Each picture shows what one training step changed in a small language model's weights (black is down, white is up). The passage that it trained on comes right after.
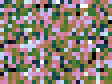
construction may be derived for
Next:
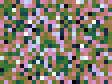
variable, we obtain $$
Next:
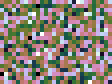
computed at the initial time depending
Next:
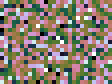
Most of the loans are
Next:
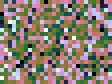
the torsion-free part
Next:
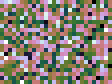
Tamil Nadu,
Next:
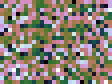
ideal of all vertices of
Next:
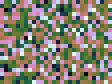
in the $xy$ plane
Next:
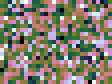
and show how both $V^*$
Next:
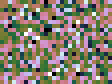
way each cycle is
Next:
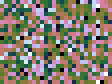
in initial value ODE solvers}
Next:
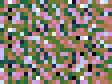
great distances, after
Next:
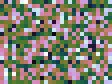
they describe. Further, the
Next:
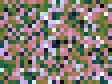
all the mechanisms of the
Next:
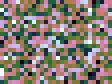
our simulation. Once the
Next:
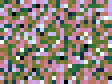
dioxide gas.
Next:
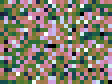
mentioned, the
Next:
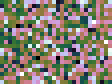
complex problems, academia
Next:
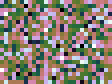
the euro area.*
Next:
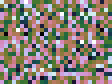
IHP GmbH, has
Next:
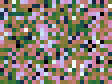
be a convex boundary point of
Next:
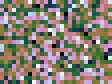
given by the complex. To any
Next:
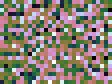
is precisely the
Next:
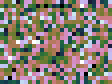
simplicity, we omit
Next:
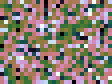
schemes lies outside
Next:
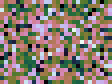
practices in PID
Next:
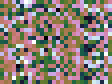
for implementing the
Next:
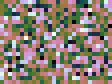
to evaluate the preprocessed
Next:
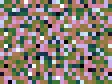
rate of convergence over any
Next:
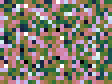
of $ABC$
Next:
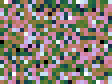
instance, belong to this
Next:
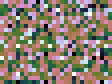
very recently discussed
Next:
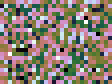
institutions. The same would of
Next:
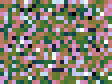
agreement, obvious from
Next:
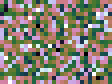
the Almighty that
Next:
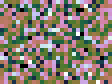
taboos and values. The
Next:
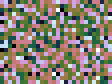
C_1$ that depend
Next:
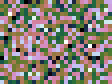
the popular fields of research
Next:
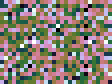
community. *"The
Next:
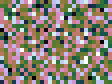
to generate the initial state
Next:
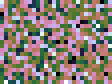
$S_s$ along
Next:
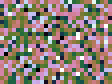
printed neurochips
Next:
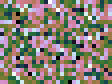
intersections of hyperplanes
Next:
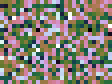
methods generally, but exploit
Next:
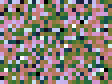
has a short Weierstrass
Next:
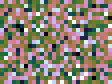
parallel translations}
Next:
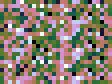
\end{prop} Recall
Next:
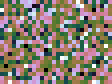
very complicated higher order effects
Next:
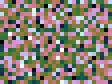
occur during the action.
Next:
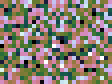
in the desks area,
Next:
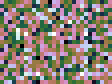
group $G$ is called
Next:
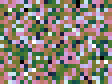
state.) \bigskip
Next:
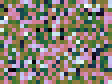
labeling~$b$ is
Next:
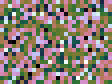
K. The result corresponds to the
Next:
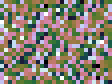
Anterior Lip
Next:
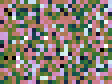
the scalar field will be as follows
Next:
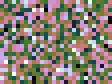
in drug delivery
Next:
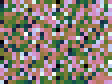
Raman adiabatic
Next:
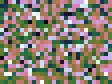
formalism to find the expression
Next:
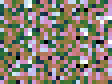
--- with quite good
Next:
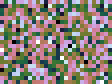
catalyst activity
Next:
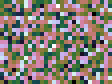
and is able to avoid
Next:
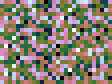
to two spatial dimensions
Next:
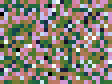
these ratings in the context
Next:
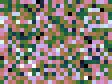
break and %
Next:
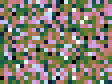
dimensional moduli space
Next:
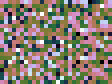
University. First, we used
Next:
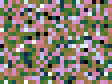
utilizing IMC
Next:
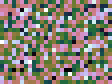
electric field is shown for a
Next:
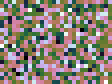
locally Lipschitz
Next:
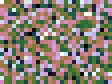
described in ISO
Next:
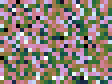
reactivity of certain
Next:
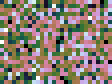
us a map at the level of
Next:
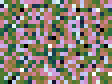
association): BS-UE
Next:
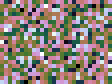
per user is selected
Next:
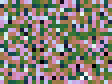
they are off-shell.
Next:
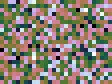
a network of short distances
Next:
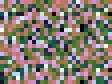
Hamiltonian should be
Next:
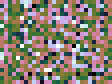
were consistent across
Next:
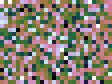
a polyhedral
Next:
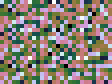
on which a developer
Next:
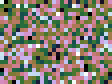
for $x$ towards
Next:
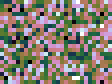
and continues throughout
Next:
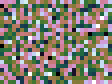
directed edges). So,
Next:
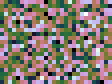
trends demonstrated the
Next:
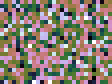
this mean value is the same as
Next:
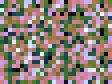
is bounded from above due to a
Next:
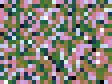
performance of the overall network strongly
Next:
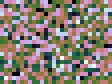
far ranging as rational
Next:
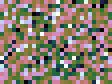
& nickel(ii)
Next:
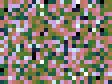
\label{WH} If
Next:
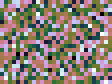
a,\min}$ as functions of the
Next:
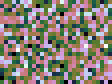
in more detail in the
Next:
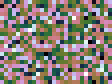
of the present paper to develop a
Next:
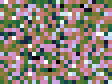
a Plenitude of
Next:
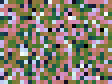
crimp indents located
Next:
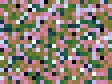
XGboost machine
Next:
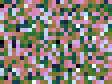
of the gland extract
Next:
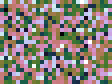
specifically optimized for different
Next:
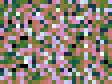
can suppose by extracting
